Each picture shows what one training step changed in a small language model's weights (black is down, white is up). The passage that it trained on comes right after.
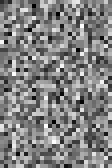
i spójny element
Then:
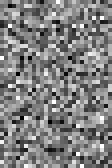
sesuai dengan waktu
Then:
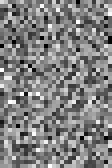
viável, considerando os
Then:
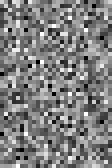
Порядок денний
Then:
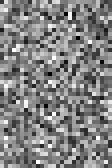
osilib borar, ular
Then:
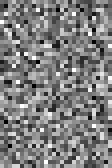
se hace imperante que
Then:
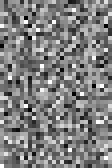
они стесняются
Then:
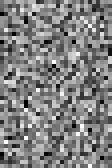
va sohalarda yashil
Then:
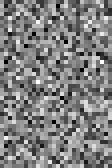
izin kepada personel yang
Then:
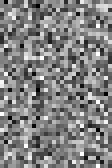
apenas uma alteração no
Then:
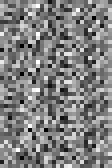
BAHU DUA
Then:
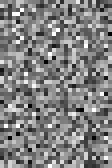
мий) ввиду
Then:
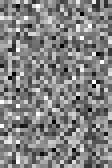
mustaqil ekanligini ko‘rsatib
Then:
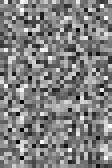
пошук напрямів
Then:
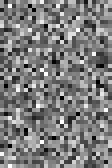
urgência, **existe
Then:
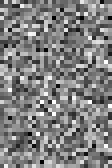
sirlash, kulol
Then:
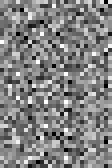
zu ermöglichen.
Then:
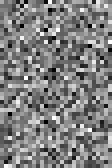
tayyorlash va ularning malakasini
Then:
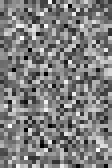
всі держави з
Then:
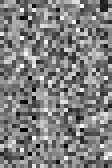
втрата в масі при
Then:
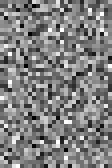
gedeeld worden, en de
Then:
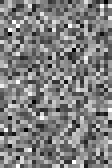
*Strings*, e
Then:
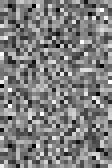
eventos nominais,
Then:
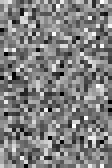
di lingkungan Humas
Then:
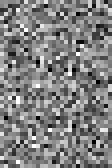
ko‘rgan kishi sifatida
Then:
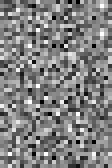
τους στην
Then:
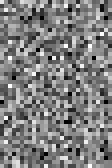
первую очередь с
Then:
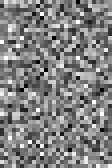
kitobida taklif qilingan
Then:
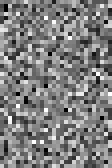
fundamentales. En todo caso,
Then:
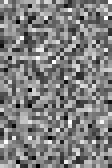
амирлиги Термиз
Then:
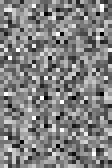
hållbarhet och
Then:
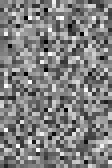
Masalan: (Matn
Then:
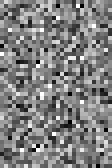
осуществлять её активный
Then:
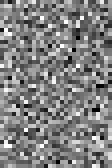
de materiais, entre outras.
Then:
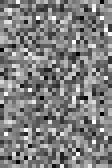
tayanchi bo'lib
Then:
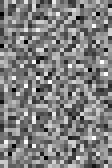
мамлакатга намойиш
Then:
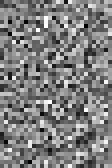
L'annonceur ne
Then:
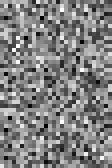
antonimlik munosabatini
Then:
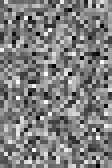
Penal; del Doctorado en
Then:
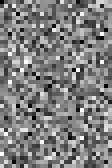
polítics d'abast
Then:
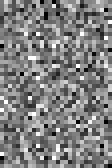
um desenvolvimento sustentável são temas
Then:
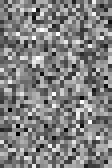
turli tillar o'rtasidagi
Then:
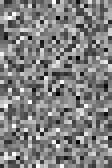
برخی از
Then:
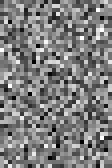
Selon le professeur
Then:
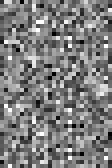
как и процесс восприятия
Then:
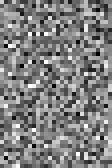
25 profesionales de la
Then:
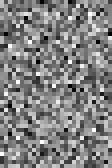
humilde Grandeza
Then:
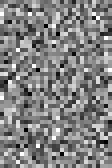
camminare da solo.
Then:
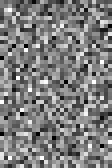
(Table 3). Ceci
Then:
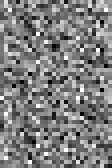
a partir do Ato Institucional
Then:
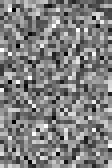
constante. Deve-se
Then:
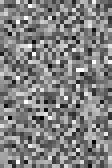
olimlar so‘z va
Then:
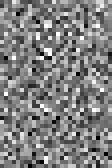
necesidad de impulsar
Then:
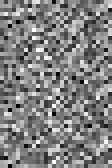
уни комбайнларда
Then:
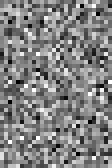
teatr niqobi.
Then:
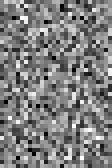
Bunday yondashuv bizga nafaqat
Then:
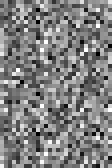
social como factor para determinar y
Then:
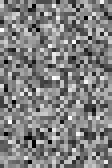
drama genre. This
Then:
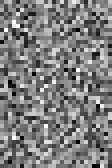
entre la capacidad, el
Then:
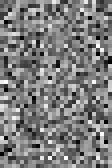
que a circulação dentro de
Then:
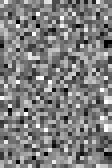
з теми оцінки
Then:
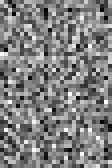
определенный промежуток
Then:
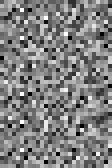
ва мафкурасига
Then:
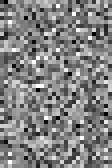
ochiq bo'lmagan holda
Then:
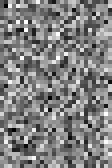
Additionally, a
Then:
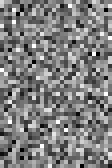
sua criação. Em estudo
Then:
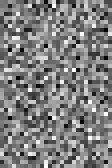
Inovasi miniatur ini
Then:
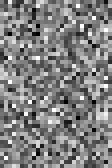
and additional works
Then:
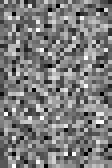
бірі болып
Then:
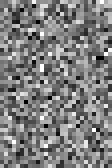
y amas de casa,
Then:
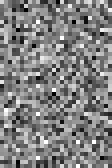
va erkaklarni davlat
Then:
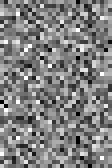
texnologiyasi asosida mahsulotlarni kelib
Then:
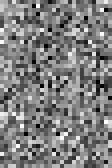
probabilistic assessment
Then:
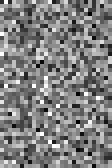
pois, um conceito
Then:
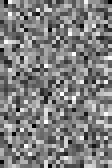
Informationen gibt,
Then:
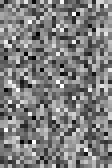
of teaching drawing
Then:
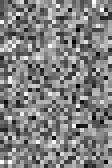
ishlash ko'nikmalarini rivojlantirishga
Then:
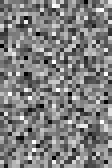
голосования. В
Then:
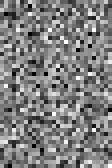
utilizadas 384 poedeiras
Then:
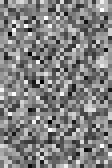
Bu rezerv havo
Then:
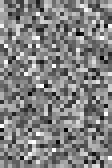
contribuem para o desenvolvimento do
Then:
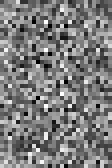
Pousada Amanhecer
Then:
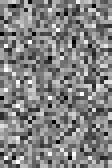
duch kelishadi.
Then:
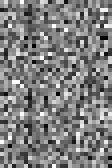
de manera virtual, cada
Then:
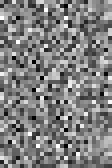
стаття 16 Конституції,
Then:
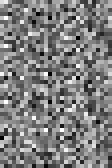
OMS (WHO
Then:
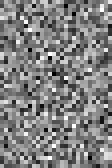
ученые университетов,
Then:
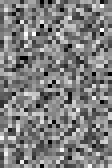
bilan chambarchas
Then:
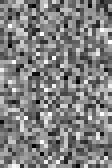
de anular a presunção
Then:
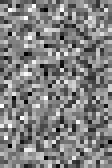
immun javob va
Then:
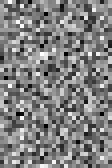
Sharq xalqlari tillariga
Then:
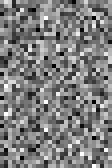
habitamos, sino también todos los
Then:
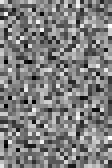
diferencias significativas entre las
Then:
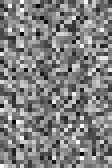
SHAKLLANTIRISH..... 20
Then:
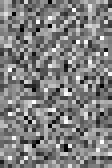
en el Código
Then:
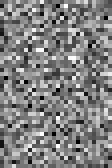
университет, Узбекистан Проф.
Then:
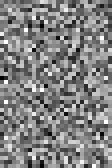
a single U.S.
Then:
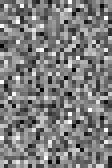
и развитие растений через другие
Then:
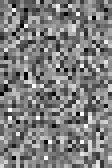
orgánica la cual fue
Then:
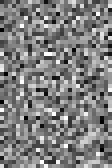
Н., Ражабов
